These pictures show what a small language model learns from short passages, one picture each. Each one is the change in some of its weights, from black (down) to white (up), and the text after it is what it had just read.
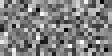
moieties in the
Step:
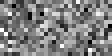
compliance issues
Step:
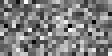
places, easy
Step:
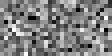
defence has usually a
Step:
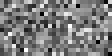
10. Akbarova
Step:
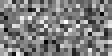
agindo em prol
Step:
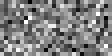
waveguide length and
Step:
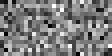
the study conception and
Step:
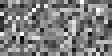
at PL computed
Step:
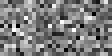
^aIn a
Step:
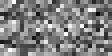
di langit dan
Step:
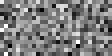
from those in group 2
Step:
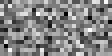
increase conspiracy
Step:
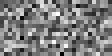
inadequado para
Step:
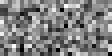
Tree classifier
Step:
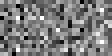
publication are the sole
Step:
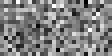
percentual de 8%
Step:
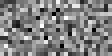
respostas da
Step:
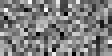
muassasalar global
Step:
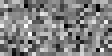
Al llegar me
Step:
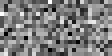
recursos educacionais e
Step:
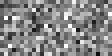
Development December 2019.
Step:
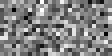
con alguna muestra
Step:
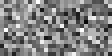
dropped out
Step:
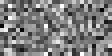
the pro- or
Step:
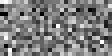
It includes abuse,
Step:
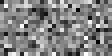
is a professor of
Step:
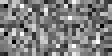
ease of biological
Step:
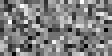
such as bay
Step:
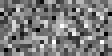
chunki madaniy
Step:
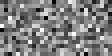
осмотр органов
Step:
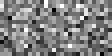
e os estilos
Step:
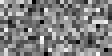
which is desirable
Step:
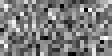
the above Table 9,
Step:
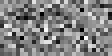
hectare per year
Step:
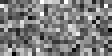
1. Map of
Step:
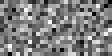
говорить об
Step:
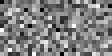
areas located in the
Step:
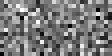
ideal component process for
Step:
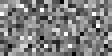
ging es ein
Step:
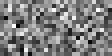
Big cycles of
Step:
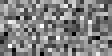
serve as the
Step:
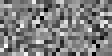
than those with a
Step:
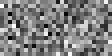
facility services.
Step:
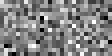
known as a fitness
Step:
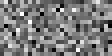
da legislação
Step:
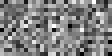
les systèmes et
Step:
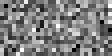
1kWh and
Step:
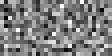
degrades the
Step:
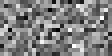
que survive
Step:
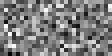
kommunikativdan kam
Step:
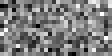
del evento,
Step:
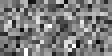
ega bo‘lib,
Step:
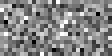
and cooperation initiatives
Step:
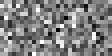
gender equality in the
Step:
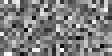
essa concepção em
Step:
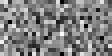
the public disclosure
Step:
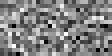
So kommt
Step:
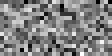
prohibición del
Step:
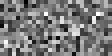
Project” orqali
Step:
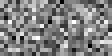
en PDF del
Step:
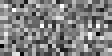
the time," and thus
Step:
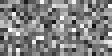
deve ir.”
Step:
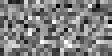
para moldear el
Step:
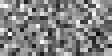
puertos y
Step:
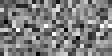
aux conclusions de
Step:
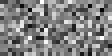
any of the frequency
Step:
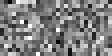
crime rate among the
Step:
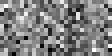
listadas y se
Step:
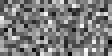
conditioning systems. A
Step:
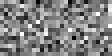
dilbar shaxs
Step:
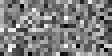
органе методами
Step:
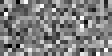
potential pregnancy
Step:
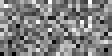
aqua background.
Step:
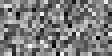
during induction. Table
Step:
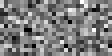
При всём
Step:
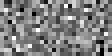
joriy etilgan
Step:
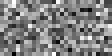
teachers on the results of
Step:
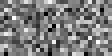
of the helical DNA
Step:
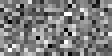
tema proposto,
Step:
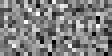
when she found out about
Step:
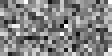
yielded a 95%
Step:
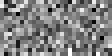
using the Greek
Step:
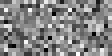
g.), freshly
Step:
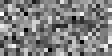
zdolnego do
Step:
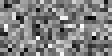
aumenta a resistência
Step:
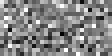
produtos pode ser
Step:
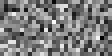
from others and applying
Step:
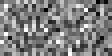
the staff of the
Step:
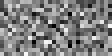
as moisture content
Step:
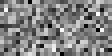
of any medication
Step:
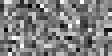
Commission (EC):
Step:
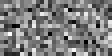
time and space that
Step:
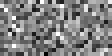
epoch from
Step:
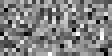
por efecto de la
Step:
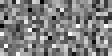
study assesses writing
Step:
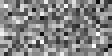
impressos e
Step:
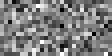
temperature and salinity
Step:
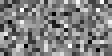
qualquer relação com
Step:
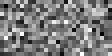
HR and MAP
